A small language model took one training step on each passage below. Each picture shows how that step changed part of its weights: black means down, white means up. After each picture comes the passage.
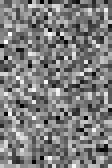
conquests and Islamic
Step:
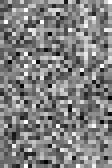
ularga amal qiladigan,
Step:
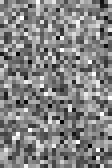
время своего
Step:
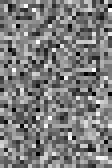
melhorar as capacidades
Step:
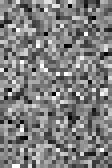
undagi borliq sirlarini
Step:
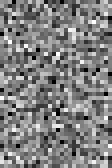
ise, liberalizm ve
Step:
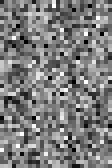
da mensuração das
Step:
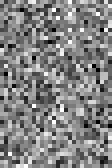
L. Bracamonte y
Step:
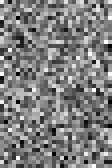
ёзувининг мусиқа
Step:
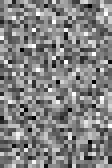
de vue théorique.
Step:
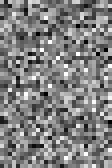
madaniyatini oshirib
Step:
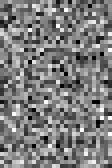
trad.). Andrés
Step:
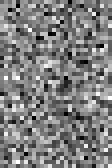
al sector, de “los
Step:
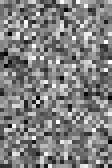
mundo del entrenamiento y el
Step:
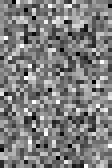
bone allograft maturation
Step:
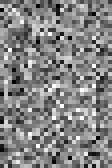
30 segundos con 10 mL
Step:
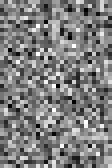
как венчурный
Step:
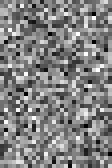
juda illiq fikrlar
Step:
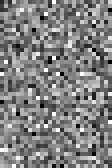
minat untuk melanjutkan
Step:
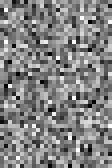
contribuții pot
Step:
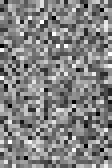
qurollar, yangiliklarni
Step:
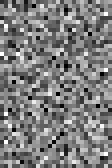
Moldova;* ²
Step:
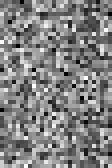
MOURA, Emanuel
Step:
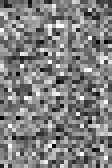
4. Keynes,
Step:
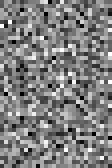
elaboración de las barras de
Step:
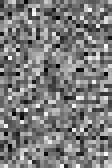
qilindi, natija,
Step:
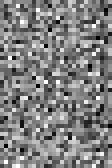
konventsiyasi shular
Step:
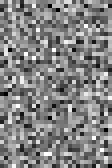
qilganini bilish muhimdir.
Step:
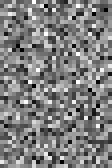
esa uning nafaqat
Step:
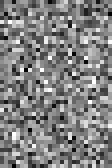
pela Faculdade de
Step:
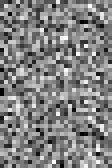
y adolescentes
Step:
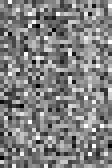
часто становится
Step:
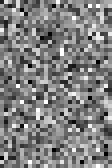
ограничений. 3.
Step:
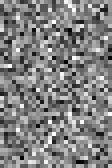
legitimidade não seria
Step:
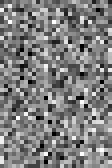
бўлди. Қон
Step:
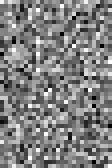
sampah rumah
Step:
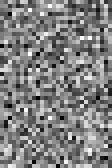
области знания, то есть
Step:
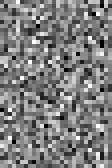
descreveu quatro
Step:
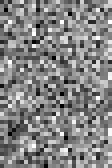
мг × 3 марта
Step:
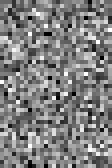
dewan komisaris
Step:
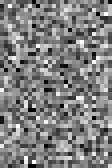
o'tlardan iborat
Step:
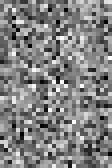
demonstrar que compreende
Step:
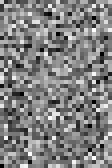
meestal nog in een
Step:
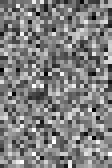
arco volcánico,
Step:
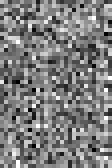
casos, aplicar. Sin
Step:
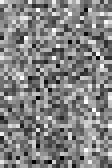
er uchastkalari bilan
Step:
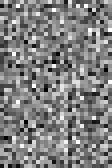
- En desacuerdo 2
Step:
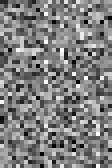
bola Viajera:
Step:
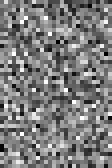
final) e clicar em
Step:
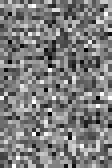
materials for online
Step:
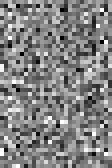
6-7 yoshli
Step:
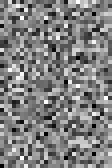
săracilor și al
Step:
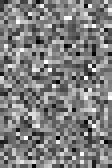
muhim ahamiyatga ega:
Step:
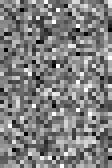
unidades de redução da
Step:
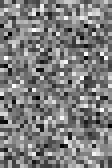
Federativa do Brasil**.
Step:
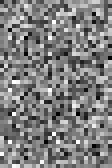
crucial até então
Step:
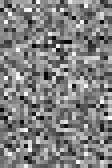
nationella rapporter om
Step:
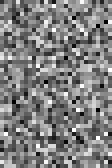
masalaga boshqa bir
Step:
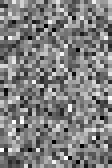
муҳим. Бу
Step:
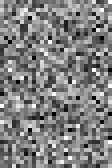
el filo de la
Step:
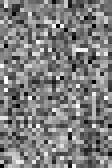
sert bir düşüş
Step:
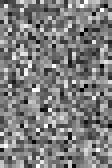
diese Dimension lässt sich
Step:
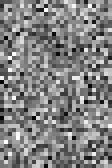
de regular a matéria.
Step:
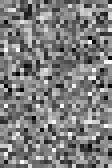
ciento e sesenta pasadas mayor
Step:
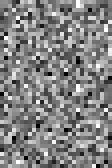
ham fikrimizni
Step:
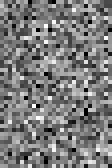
of relevant issues in
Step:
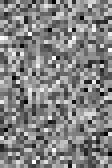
nyaman ketika
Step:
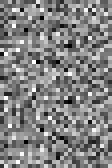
Rayosat qarori
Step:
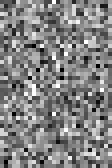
и квалификационных
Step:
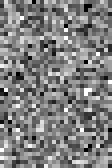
à savoir (ISO
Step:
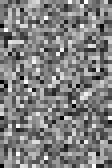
kısa devre akımı
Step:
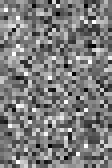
san'at orqali esa
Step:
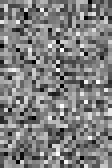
de los distintos sistemas de
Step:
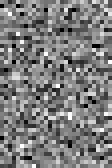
lege analogică este
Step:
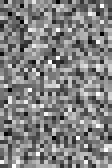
Competencia, la Academia
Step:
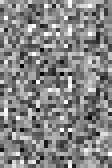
al cambio de perspectiva
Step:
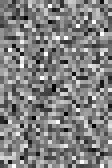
abalada do direito"
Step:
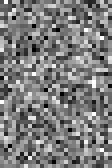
за рамки ядерной
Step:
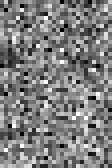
través del tiempo
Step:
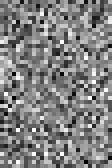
Emroning devoni
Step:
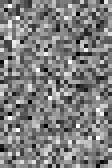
mobiliser des
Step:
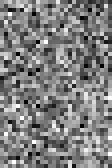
mumkin bo‘ladi: -
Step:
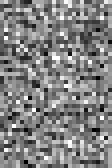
analizând prevederile
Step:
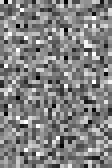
ishlatish, ayniqsa
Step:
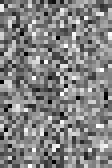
активності ароматази
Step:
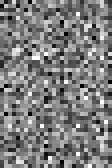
elle devient blanc
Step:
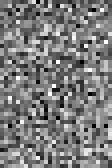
informática), eu não
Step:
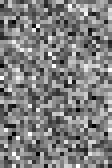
el que se critica el
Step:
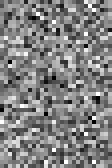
o local onde a Santa
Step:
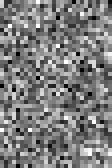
его организации. Для
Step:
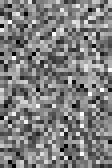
зробити аналіз
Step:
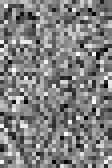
hajmi o'sgan
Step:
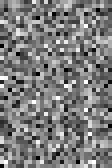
7 Ціноутворення
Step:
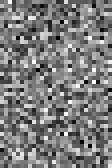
останньою чвертю
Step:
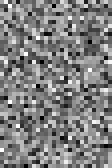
του 3. Η
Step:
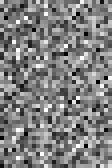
masalan, siqilishdan
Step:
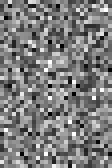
die entsprechende
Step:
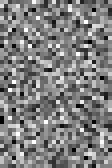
aguas subterráneas
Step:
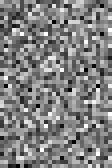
юқори суръатлари
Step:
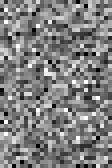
muvofiqlik va
